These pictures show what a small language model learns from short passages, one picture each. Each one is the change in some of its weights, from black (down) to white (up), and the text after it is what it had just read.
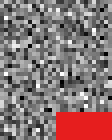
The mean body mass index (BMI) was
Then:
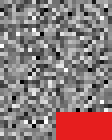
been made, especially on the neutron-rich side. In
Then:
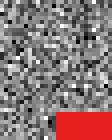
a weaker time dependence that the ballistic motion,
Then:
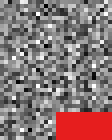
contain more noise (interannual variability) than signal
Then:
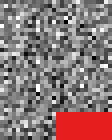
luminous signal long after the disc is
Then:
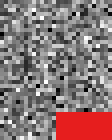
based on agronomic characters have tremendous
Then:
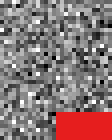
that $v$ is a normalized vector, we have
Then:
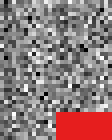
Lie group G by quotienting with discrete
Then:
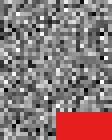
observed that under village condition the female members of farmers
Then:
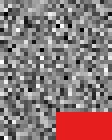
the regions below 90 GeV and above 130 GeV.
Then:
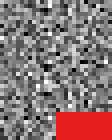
electrospray ionization positive/negative ionization mode
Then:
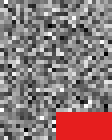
to lower estimated costs, but entrained flow gasification
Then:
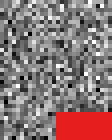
in the field. We propose a novel predictor for
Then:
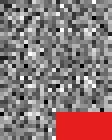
(Haake Rheomix,
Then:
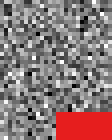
failure and stress intensity factor (SIF) of shear
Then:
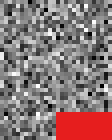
lignin powder to retain its shape during thermal
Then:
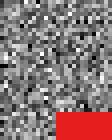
spatial origin are presented, all sorted by weighted cosine
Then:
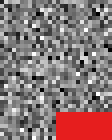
HeLa Cells Fig. 5:
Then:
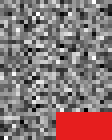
performance in local competitions, participation in major international
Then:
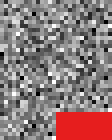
approximately 0.5% to 1% of all cases of
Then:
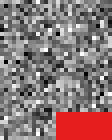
fields \cite{GGG}. Another example is the
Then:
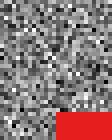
revealed. The most important of these was the
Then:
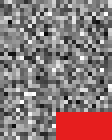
process. All OGC standards are based on XML
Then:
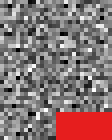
variational minimization problem connected to an information functional defined
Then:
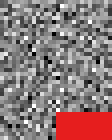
mounting them on wooden blocks. The
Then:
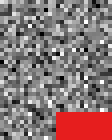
interaction between the metals and the same support
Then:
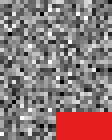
these effects are handled partly by the HJB
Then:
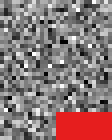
by automatically controlling the water pump using machine learning algorithms
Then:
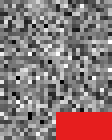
for mobile gaming is currently designed to support a
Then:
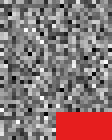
science such as computer, science dictionary est.
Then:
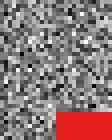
of the time, development program teams will be in an
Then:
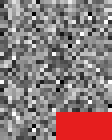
separate, the standard Arabic and let’s say
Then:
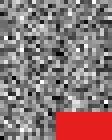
a smeared edge and a gaussian emission line.
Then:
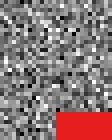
primary $O$ with scaling dimension $\Delta_O$,
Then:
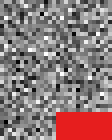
Months 11 Vegetables stock of the market
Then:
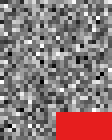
API in the SO datasets is unseen. We have
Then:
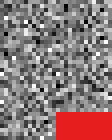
impact parameter. The previous case corresponds to the first
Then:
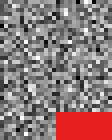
done in [1, 10, 11] focuses only on
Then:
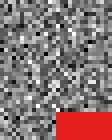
sense is Born-Infeld (BI)
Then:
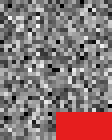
using Ladd (grid-based)
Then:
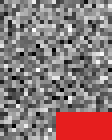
of the reasons. The average graduation level clears
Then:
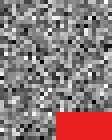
be numerically negligible. However, because of the natural
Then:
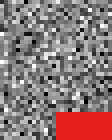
with~\refeq{S_Graph} by solving
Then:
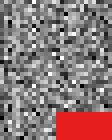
as created in [9]. The dimensions of the building,
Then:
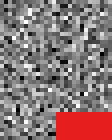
(TRR): RPs have been cited by
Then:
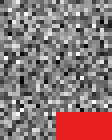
the knowledge about the exact form of $\Omega$ to improve
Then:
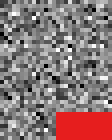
broader range of services, a diverse set of skills and
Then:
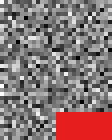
high modulus, melt spun fibres or
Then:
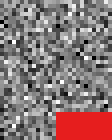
line fishermen, thus having a negative impact on
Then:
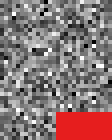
$. Now the ansatz (31) for
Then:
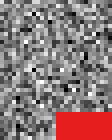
with proper hydrocolloid(s) in order to
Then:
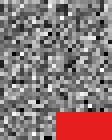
These properties do not change upon replacing Majoranas
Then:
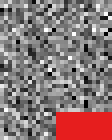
found number implies the number of stable eigenvalues inside the unit circle
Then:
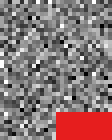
new representation (\ref{implem}) and the parameters
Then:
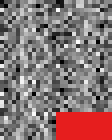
Wolfgang Kröger, Prof.
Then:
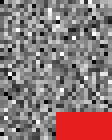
the lost volume has emerged. Therefore, procedures using
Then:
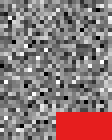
and time consuming to be exploited practically in regional
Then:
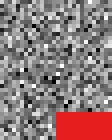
and $y$ directions. Under each strain, the
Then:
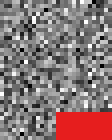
standard ranking models, our goal extends beyond accuracy to
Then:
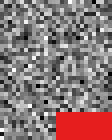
friend a lift, other) 11. How
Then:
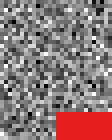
our children become enthusiastic and
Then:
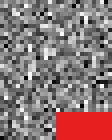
matched filter SNR $\Ro_s$,
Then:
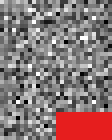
\exp(-t/a)$$ whereas for smaller values of
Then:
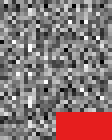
Cycle Assessment LPC Leaf
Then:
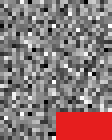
content; *Ks*—saturated
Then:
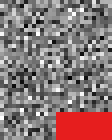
high resolution data for heat capacity, heat capacity under applied magnetic
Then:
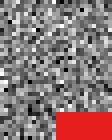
the operation of nuclear power plants. All these developments
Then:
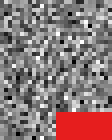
opposing poles of a permanent magnet
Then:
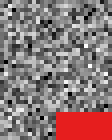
& \textbf{Macro} &
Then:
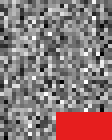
describing this decay has the form \be T_{\rho
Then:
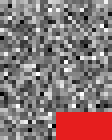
if the spectrum were flat, while still providing enough resolution at
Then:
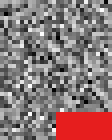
between estimated and theoretical standard errors, affirm the reliability of
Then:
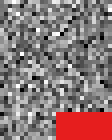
that the expansion coefficients for the unsymmetrical
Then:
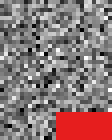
own challenges, and to determine what incentive structures will
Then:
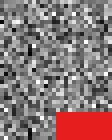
which is aligned with religious teaching and cultural.
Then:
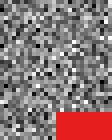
sample consisted of 106 patients including both male and female
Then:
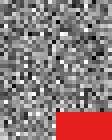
bus voltage magnitudes of the test system were outside
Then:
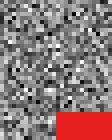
Mpc and contains 88 particles. The background
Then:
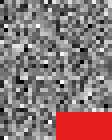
reduces with respect the rest of diffracted harmonics
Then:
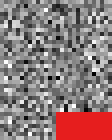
leadership and motivation among all tiers of the employees.
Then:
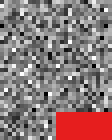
dipole phase trajectories as a function of time for H7
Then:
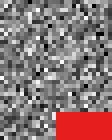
obtains such results being much more effiecient
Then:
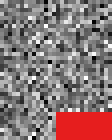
branches avoid crossing the other branches
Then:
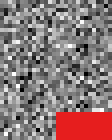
coefficients of each variable used in the geographically weighted regression
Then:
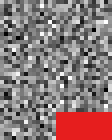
attention three to five years ago may not remember their
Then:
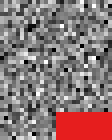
longer than posterior tube (*pt*).
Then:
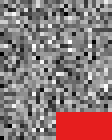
comprehending of subjective well-being by students
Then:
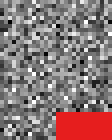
individual as well as for the organization, are discussed here,
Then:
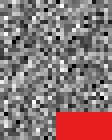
probability of the error must be at most $\varepsilon$,
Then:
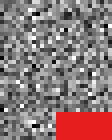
as diagram (b)] have a pion in the intermediate
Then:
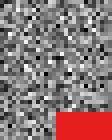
Carbohydrate, Steroids etc.
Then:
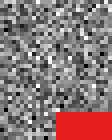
one specific case—but... Everything has its
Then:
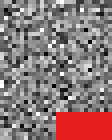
were installed and brought to satisfying operation from
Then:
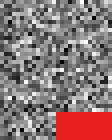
with hepatitis was presented. The model used feed
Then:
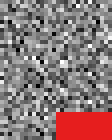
backgrounds. The obtained Breit-Wigner
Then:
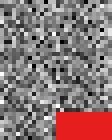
securitized cityscapes. Similarly,
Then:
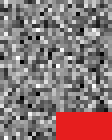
Note that for each time series, the time interval between the
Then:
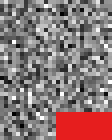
depression in postpartum mothers and
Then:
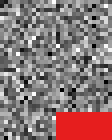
based positioning system, BLE beacons based
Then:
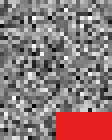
consider: - this pattern can be instantiated several times
